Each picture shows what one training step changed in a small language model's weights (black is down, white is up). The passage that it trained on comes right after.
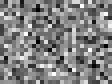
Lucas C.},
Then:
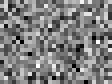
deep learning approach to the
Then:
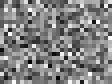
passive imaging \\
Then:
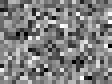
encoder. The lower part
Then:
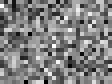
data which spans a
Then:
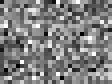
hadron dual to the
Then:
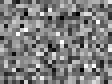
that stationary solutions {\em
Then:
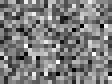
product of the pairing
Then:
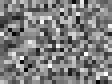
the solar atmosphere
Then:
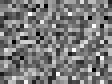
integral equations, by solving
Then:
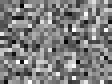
spectator, is antisymmetric
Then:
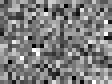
following different definitions of
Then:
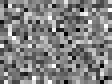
at an orbital phase of
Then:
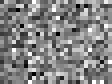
same soft anomalous
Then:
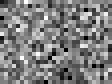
systems and the steep drop
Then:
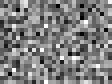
line 1, negative
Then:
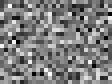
electrons at the origin to
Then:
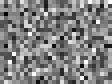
put in free space).
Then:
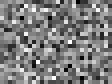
region lies on MOS
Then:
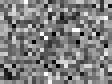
a positive constant, suffer
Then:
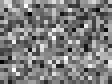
+ \la Q\ra$, with
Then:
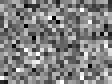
of the V2I Model}
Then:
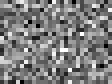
L_t \ones +
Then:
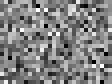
\begin{array}{ll} 0
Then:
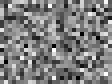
$nk$ in the
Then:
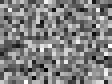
the surface of the AgNP
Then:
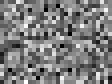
the Rydberg
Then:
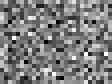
using sliding time
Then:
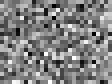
rotational velocity is as large as
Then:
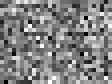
embedding of a
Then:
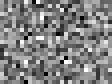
Na Slovance 2,
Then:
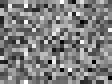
Both electron paths cross in
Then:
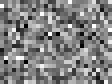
are all negative and of order
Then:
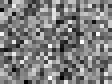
using the optical mode obtained in
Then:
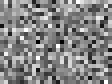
\section{Quantum simulation
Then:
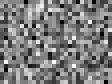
forming. In comparison with
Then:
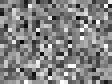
less restrictive.
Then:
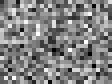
same geometrical analysis can be
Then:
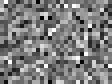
breaking news on
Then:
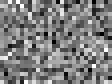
multiplying factor of
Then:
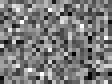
is organized as follows:
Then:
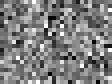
collection, task
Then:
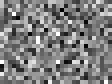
used in order to study a single
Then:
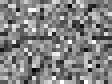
model. 2BB fits represent
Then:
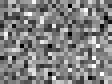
we can define a unitary
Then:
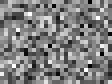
an energy of $E_X =
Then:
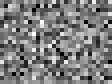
$\eta_{ij}$ gives the
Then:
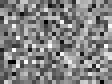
at the strategic level of
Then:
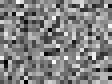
ActVB is expected to
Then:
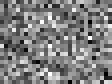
of the optimal solution.
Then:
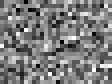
to perform the cross-match
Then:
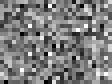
to a distribution of the same form
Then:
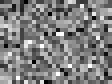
searches. It can be
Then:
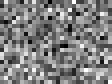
one being that legacy
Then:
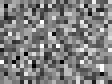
$\eta$ is shown in
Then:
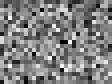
DiagMC calculations were
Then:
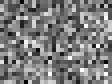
of shaping at the level of
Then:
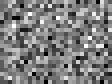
masses have different velocity fields so will
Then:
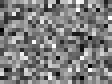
two overlapping networks of
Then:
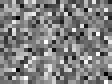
calibration scale proposed by
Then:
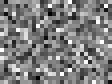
are next used in
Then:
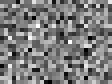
scale factor. The equation which
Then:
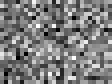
observations using the equation of state
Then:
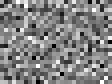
key rates with optimal
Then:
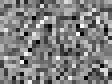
commonly included in analysis.
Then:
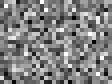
indicate that our method can
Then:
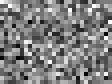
in graynet is reduced
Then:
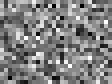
a {\em series} of
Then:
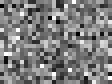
under the PBC. The
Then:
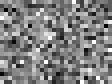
below. The oscillatory
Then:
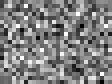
respectively. QGT was first
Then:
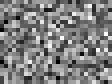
states across a NAND
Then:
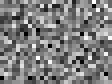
time evolution containing frequencies corresponding
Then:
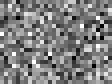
indicates the order of the
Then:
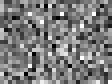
a range of $\chi$ values.
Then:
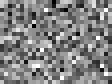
clear emergence of
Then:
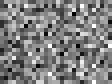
on the TT part of the
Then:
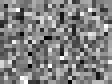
with our measurements presented in
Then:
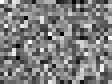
rare isotopes will
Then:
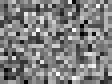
and the sample will be assumed
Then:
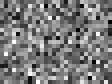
on smaller scales. The
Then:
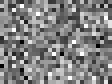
of the simplest examples
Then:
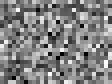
and the imaginary gap
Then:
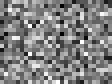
clear, with seeing in the
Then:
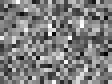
lumped model is
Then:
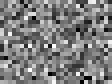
fields containing one {\it
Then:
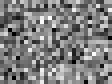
the sensitivity of the
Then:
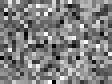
compare our centralized
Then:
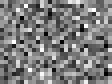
dimension-reduced vectors
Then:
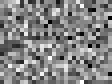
the FIMP dominates
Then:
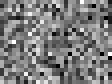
linear functions of the number of system
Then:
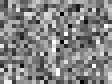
when there is a superpotential.
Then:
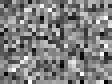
the latter.} Each of the
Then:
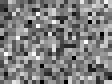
phase. The plateau phase of
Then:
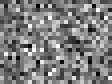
of the left half in the
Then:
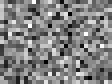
The second class of elemental
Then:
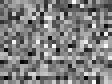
is low. When no other
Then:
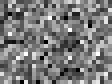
on the integers, it is
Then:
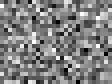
it is quite conceivable
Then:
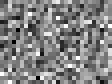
magnetic reconnection in
